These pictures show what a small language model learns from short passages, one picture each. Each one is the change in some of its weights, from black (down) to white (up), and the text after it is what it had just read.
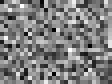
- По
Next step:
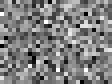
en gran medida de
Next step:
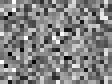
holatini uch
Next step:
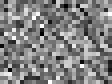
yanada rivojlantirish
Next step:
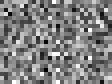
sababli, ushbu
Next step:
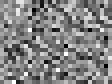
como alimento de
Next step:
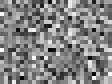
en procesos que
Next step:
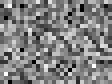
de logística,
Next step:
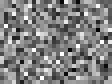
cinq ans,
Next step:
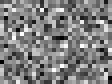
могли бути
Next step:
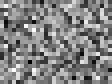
направленных на
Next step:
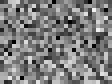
de façon
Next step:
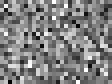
del pulso
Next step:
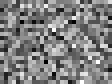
Одной из
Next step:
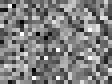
в искусстве
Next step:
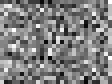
dados sobre a
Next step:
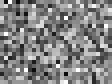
стало проведение
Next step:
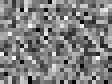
préparations pour
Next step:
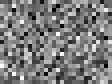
do espaço.
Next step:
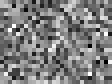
comparación con
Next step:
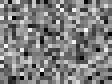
panjang dan
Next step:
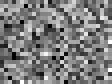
pada Gambar
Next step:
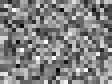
РС, а
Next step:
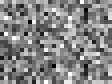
Table 1 –
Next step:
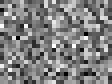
не были
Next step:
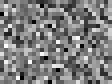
vazamento de
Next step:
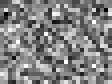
a gáz
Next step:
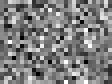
va sohada faol
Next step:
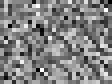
yoki instrumentlar
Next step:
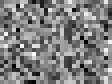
davlat rolining
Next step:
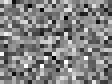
exemplo dado
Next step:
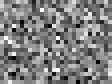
relacionado a
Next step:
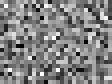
del efecto
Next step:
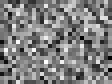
17 случаях,
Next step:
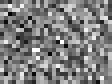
иш ва дам
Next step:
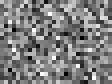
que lhe é
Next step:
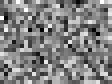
o território nacional
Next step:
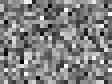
metod yordamida
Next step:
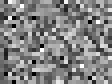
potential of
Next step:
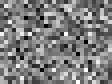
la violencia política
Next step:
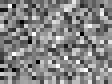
вміст з
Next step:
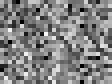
stellen Sie
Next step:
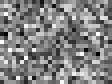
языка и его
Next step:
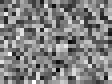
на организм
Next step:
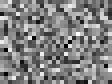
e resistência.
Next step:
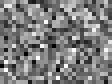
raqamli texnologiyalarning
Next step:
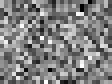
más abiertas
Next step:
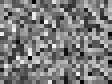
partir du mois
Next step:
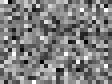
mistero di
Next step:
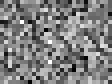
que implica
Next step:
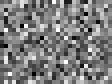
ega ekanligi bilan
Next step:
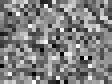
olishi kerakligi
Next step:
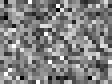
a pesar de
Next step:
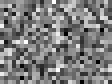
имеются в
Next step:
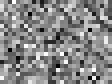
sexuală de la
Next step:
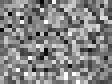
solo explicita la
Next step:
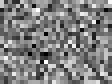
the rapidity
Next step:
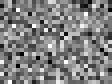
oleh peneliti dan
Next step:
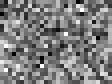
medidas ordinarias
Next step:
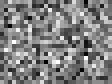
va siyosiy
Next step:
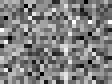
presume una
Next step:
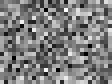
escola, à
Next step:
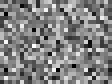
associadas aos
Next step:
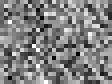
la actualidad,
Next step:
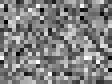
1. Tabel
